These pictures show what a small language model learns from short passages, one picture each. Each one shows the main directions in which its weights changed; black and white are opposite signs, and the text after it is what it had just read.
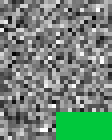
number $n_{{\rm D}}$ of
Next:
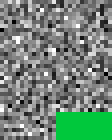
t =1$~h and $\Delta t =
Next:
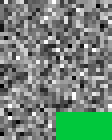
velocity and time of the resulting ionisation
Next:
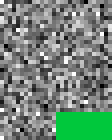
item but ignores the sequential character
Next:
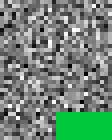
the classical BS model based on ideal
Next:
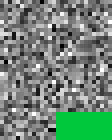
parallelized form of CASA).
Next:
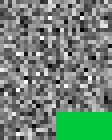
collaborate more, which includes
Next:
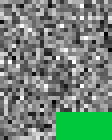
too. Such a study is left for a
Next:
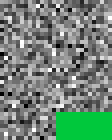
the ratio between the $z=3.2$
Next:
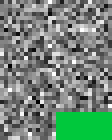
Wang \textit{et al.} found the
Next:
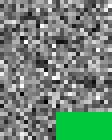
background temporal orientation}. But when
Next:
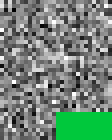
that $k$ classes are totally ordered
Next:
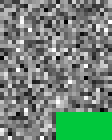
sensitivity of $1\ \mu
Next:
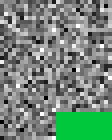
for describing population mobility under these
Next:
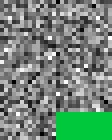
the replica symmetric solution.
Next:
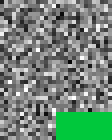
transport measurement are done on both a single
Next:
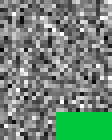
surface are displayed, and their variation
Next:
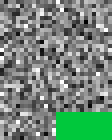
This question will be further addressed in
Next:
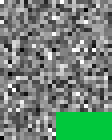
current value. A vacuum energy decay as
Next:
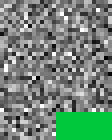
history of the starburst (age,
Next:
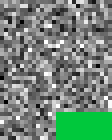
conservation, for any system without gain:
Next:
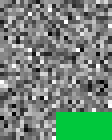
our posteriors when we do not know the
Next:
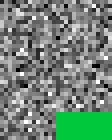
$\ell\rightarrow\infty$ limit of
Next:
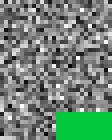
and Voigtlaender,
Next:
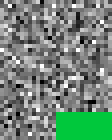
instabilities in the simulations.
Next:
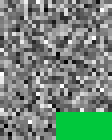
al. \cite{sneden96}, the
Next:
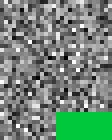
data are needed to constrain the fits.
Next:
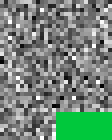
hole mass and the accretion rate
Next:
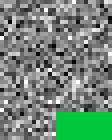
case of $D=2$ spatial
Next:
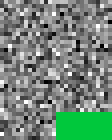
plate. \section{Fluidisation and
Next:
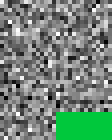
this important kernel is the focus of this
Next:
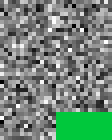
\end{equation} For large $u$, each of
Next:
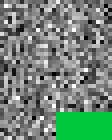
synthesis simulations. This is the first
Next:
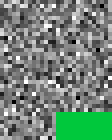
interesting not just due to its
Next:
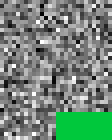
the Euler equation for the free-energy
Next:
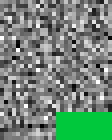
the search around the GRB trigger
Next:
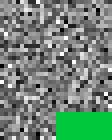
$b$-tags. We find that the
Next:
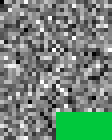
the Maxwell theory, the damping
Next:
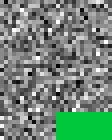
error $P_E$ as a function of the
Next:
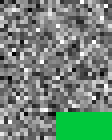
\textbf{(i)} \emph{PN
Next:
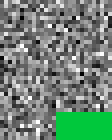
quantum mechanics. This is the basis for
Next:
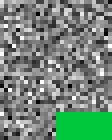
(independent of $z$), known
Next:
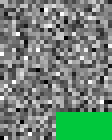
trivial combs (containing a single
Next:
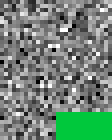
lead in turn to the loss of information
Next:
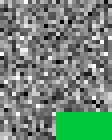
derivatives)? As we shall see
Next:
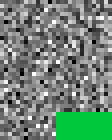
with the $X(3872)$ and the
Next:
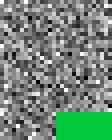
that if initially $\Gamma_0\gg
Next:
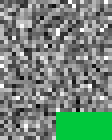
be fitted within MSSM with a
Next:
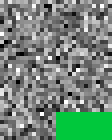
'limits of principlism and
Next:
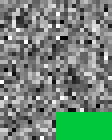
indicating delocalization of the corresponding edge
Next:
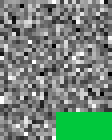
which is defined by 1-2 pixel size in
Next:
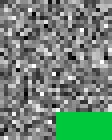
linearly extrapolated from the last two
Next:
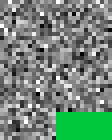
|\vec{\pi}|$ is energy of the
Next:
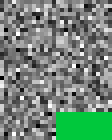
experiment, we enabled adaptive refinement
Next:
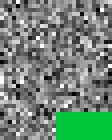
behavior occurs irrespective of the value
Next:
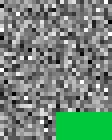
due to convergence guarantees
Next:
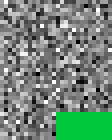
Instead, the Layer 2
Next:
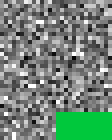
another form of comedy, but
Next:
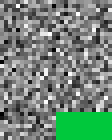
regional water quality policies}. \newblock
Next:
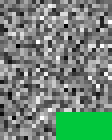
of simple degeneracy (also known
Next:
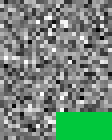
that is tolerant to this failure.
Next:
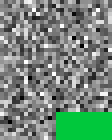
with whom you would like to
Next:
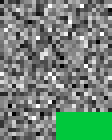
we can rewrite \eqref{NSE
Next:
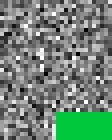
Results of these calculations based on the theory
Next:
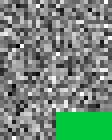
the original models. To see this more
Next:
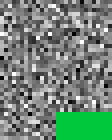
$\Delta_{23}$. The expressions
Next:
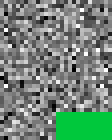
boundaries between the inner and outer and
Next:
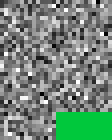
where $\varepsilon_{F}$ is the Fermi
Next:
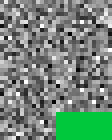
The training, validation, and test
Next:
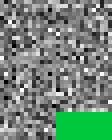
it especially appealing as a
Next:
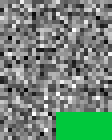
each of the quartic couplings of the scalar
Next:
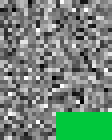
color quantization to 32-bits
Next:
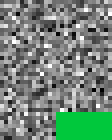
amplitude and this anisochronous behavior
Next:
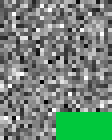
amplitude and phase derived when the velocity is
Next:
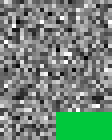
current diverges at a certain value of
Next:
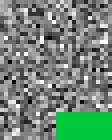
ASIAA (Taiwan),
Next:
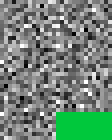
[{\citenamefont {Andreev}\ and\
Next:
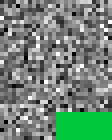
\partial^\mu u \right) -
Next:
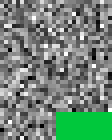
with constant friction Reynolds number
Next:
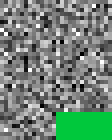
1.20$\times$ and an area of
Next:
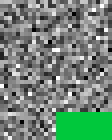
to the horizon so that the coupling to the
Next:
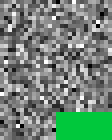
is one of the central areas of research in
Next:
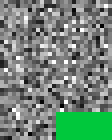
of the alloys and justifies the
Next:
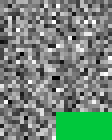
resonance attenuation, and
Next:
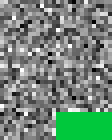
identical flavanone backbone as
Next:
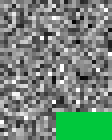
is much shorter (less than 2
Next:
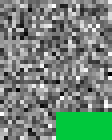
rejected because it predicted large TDVs
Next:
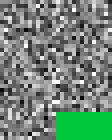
the identified period from the initial search,
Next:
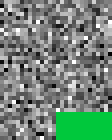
The parameter $p$ determines the rate at which
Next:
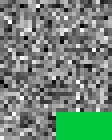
this approximation to be valid in the limit where the
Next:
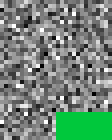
cMIL (ResNet-50),
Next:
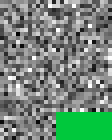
that the predicted time invariance of the
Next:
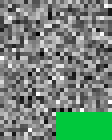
when $\bga \in \ell^2
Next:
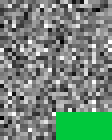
decay length significance $l/\sigma>3$
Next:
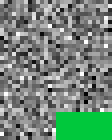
common practice for pair-wise
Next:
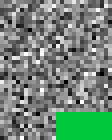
typically have a small number of attribute values.
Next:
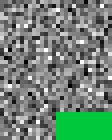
they are used to compute the posterior
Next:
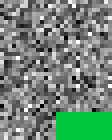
be rather sensitive to the finite transverse
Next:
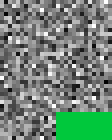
Furthermore, we see that the time
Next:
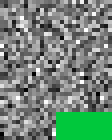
devices, leaving the reuse of
